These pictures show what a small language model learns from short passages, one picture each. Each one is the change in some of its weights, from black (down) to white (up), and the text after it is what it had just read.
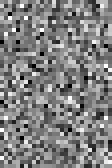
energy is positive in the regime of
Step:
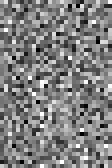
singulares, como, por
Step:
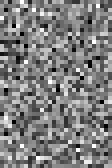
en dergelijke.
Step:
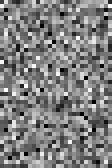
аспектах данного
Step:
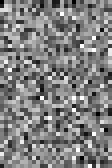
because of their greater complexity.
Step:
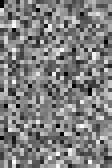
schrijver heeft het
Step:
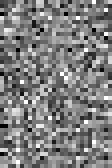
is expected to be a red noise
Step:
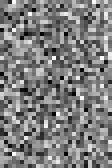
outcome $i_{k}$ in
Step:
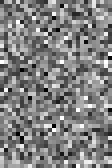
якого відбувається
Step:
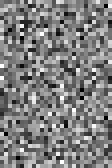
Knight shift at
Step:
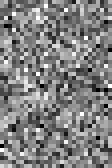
за допомогою сервісу
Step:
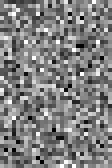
sphere now moves slower than
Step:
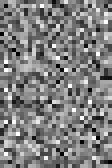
processos oferece uma abordagem
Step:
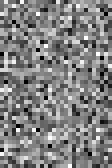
turga ajratadi:
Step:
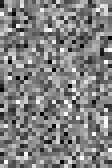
Саме поняття
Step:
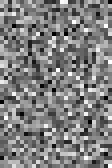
storage are posing serious
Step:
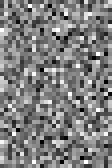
кмітливості та,
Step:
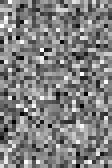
spikes. Here we have
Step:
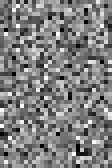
auf das Potential der
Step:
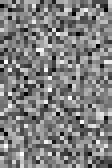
enhancement in the gate
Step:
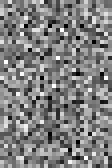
talablariga rioya qilish
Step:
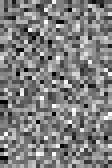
a lot. So far, I
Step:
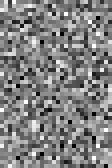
В данной статье
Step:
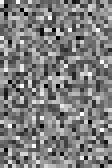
etnográfica, algo
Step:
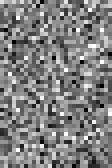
Amazônia - Imazon
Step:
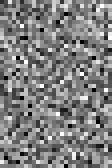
for image transmission to address the above
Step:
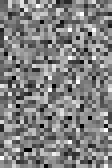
the whole set of diagrams relevant
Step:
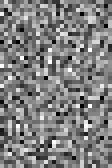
effects in the calculations, the
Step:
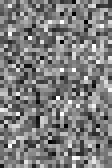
are invariant under Lorentz
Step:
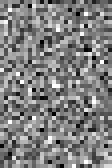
symmetries irrelevant to the
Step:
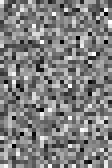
pe moment una, care se
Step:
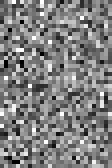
Peeters, S.
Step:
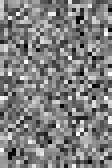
space were an elastic medium.
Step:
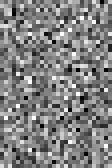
почти 75%
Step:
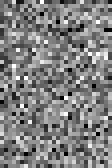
2024). De la misma forma,
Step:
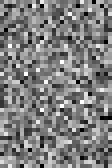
і, до того ж,
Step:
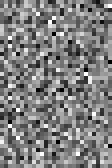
como possibilidade de ação da
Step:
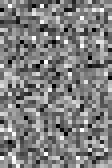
the reference model is give by a constant
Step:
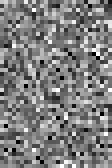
sog'lom tishlarning
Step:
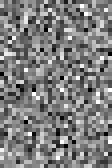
source in sufficiently resolved
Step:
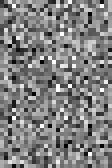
глубокой исторической
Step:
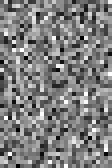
Designs E-G,
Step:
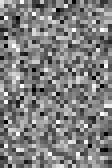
davlat agrar universiteti
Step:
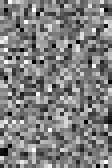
to adequately suppress the
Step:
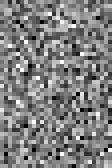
прикладном искусстве
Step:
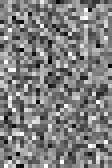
ROSSI, F. S.
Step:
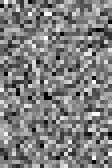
которые в современный
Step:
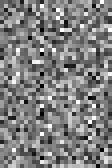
Azimovna Agrar
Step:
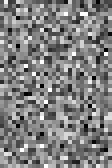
dimension of $\Phi$ must fit the
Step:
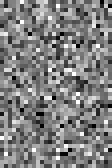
самостоятельном виде
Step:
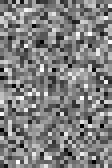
inflationary according to the negative
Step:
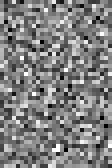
the spacy-wrapper
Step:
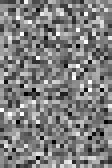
va Agrotexnologiyalar
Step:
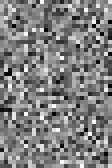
Participants could also indicate which
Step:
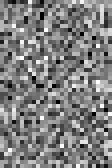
Ce constat ne prend pas
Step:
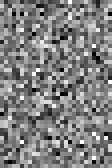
para a aderência à
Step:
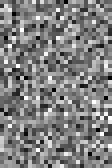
benefitted from the following recent major
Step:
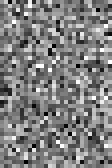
central como na sociedade disciplinar
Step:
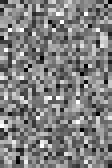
запас, интерактивные
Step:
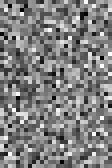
quality factors above $10^7$.
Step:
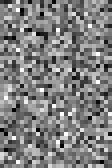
bajaradigan vazifalarning
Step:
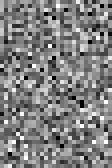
being left-handed and the latter
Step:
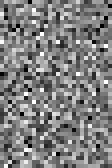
To estimate the energy flow of the
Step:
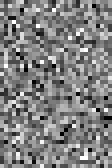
visto caballos,
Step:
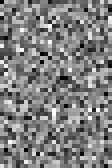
of approximately 9.7 dB
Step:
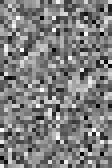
in modo da garantire una
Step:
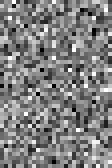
The late time spectrum has no significant
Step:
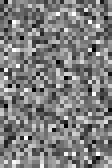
to build a general subtraction scheme
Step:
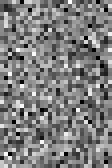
2. Любенкова
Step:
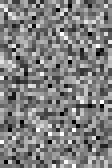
lado, el cinismo como
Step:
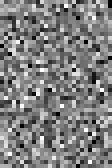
sau sindromul arderii
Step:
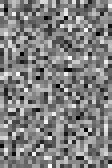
[27]. The WIC is calculated
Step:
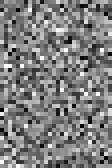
in 106 different competitions and show
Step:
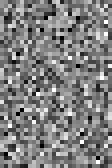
normalmente com até dez dias
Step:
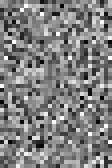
in $B \to J/\Psi
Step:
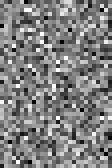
maqsadida armiyani
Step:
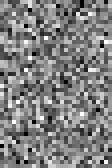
las comunidades árabes presentes
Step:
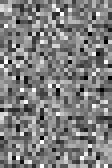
elaborado, pois, sua
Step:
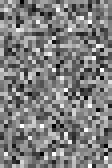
article. Un merci tout
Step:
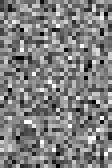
glitsiniyasi va
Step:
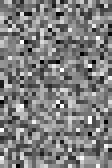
in Deutschland. Die
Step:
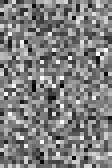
circuit model of the shunted
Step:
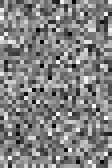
entirely electronic method of generating the
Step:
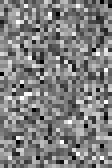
cationic state. Effective
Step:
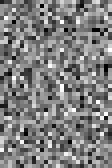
Hawking radiation from the
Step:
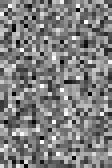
(FHN) model, when
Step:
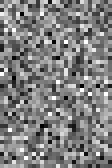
Исследования также показали,
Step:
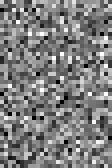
to infinity and the graviton has
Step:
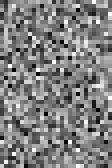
билан амалга
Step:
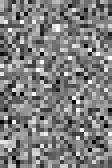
aroba, telegrom,
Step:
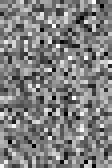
был прочитан и
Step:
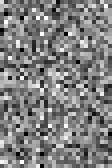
sifatida ko'rib chiqilib,
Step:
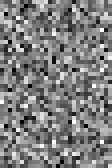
\mbox{\large \bf
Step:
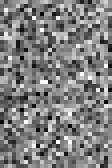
scheme. In the notation of
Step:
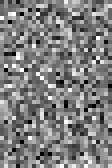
been applied. A spherical
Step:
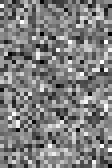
GeV, and the gravitational horizon
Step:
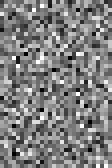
pH ácido -
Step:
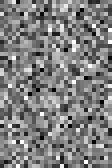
procedure for constructing these stabilizer
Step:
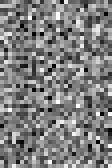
attacker needs to predict which
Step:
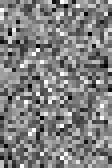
field $f$ is nearly
